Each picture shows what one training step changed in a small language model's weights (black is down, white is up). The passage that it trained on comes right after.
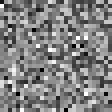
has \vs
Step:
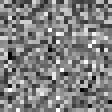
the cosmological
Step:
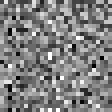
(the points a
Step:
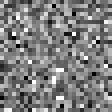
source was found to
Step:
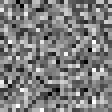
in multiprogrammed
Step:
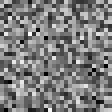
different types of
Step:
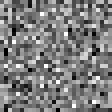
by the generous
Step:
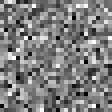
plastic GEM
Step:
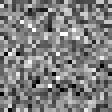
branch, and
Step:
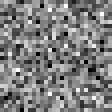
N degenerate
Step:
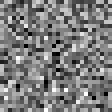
and the last one
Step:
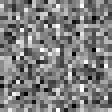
from data taken with
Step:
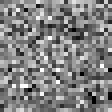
ways to do
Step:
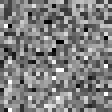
been studied
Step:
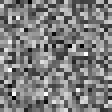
or from the free
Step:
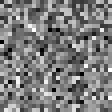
use cases in
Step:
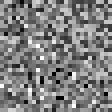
and is random due to
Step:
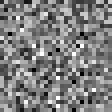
exactly 24 positive
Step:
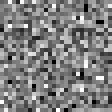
of nonsmooth
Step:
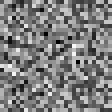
and a single
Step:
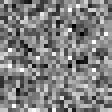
count rate of the
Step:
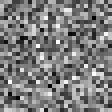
when compared to
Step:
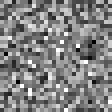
both columns.
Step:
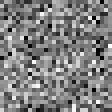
argument above,
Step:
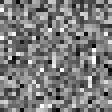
in the CMB
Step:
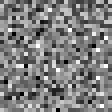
cannot be the second
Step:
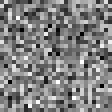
measured at the
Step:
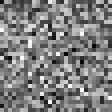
of distributed
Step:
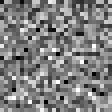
of $Y$
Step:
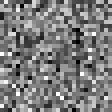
a parametrization
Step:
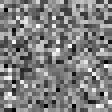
0$ implies that
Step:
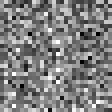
the phases of
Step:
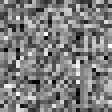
relative energy of the
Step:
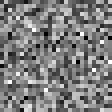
maximum lag
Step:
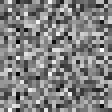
expansion of
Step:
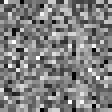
$\CC$ has
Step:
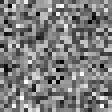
units to ensure
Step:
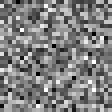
following, a simple
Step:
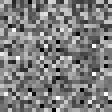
with the consequence
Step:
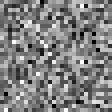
3$. Since the
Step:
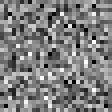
high orders are
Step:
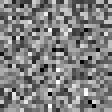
the subordinate
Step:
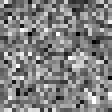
different ways of
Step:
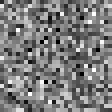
consider the cup
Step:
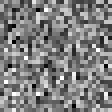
is satisfied for all
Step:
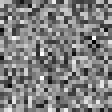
these two components is
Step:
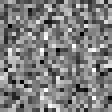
emitter distributions
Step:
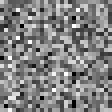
\vskip 6pt
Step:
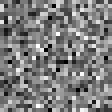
imaged the
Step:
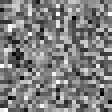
+ \cdots +
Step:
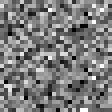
gain in
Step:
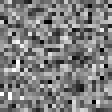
identified in
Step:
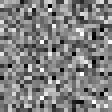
When $\mathfrak
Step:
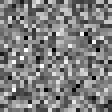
and $V$ and
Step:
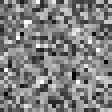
$g \in
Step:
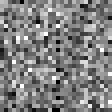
The spectrum of
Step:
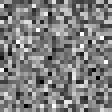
any $D\in
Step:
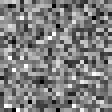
hence, that these
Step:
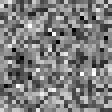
fully or
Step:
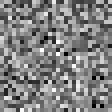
the group of degree
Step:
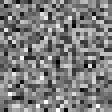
conditions. The evolution
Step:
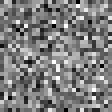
synonym for
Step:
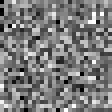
of equalizing
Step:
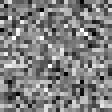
functions. Using this
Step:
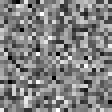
The basic
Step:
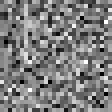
explanation of the
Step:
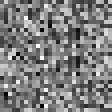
associated with the
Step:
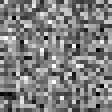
( positive constant).
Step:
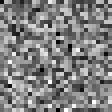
of the work presented
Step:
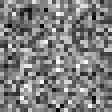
the entries
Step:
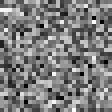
a Sunada
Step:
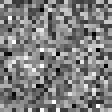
which are discussed
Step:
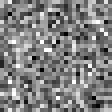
networks \item
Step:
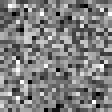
An explicit formula
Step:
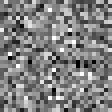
might plot the
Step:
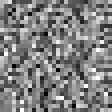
network is still
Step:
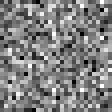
{\bf Ethical
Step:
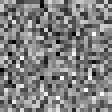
TCP for a
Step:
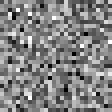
\bf Dataset
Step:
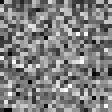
of backer
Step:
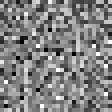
be possible to
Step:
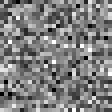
same prediction in
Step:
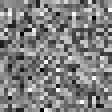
achieved by
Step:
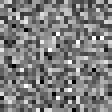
mean fitness function is
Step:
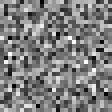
CCFs for
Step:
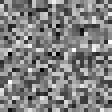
on the domain
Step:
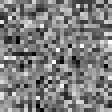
false) when
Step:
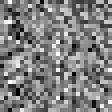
+ \alpha -
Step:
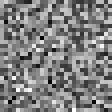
observations of these
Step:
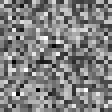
the twist of
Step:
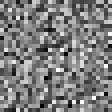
be seen that the
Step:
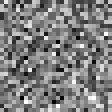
a Gaussian
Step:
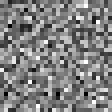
two atom case the
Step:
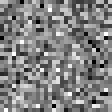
N$ if the
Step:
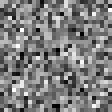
Fig. 7 of the
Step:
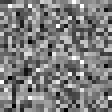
evolve by the
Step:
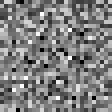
subset with more
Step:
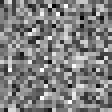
whole surface.
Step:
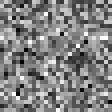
the true
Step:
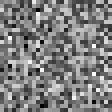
is derived under
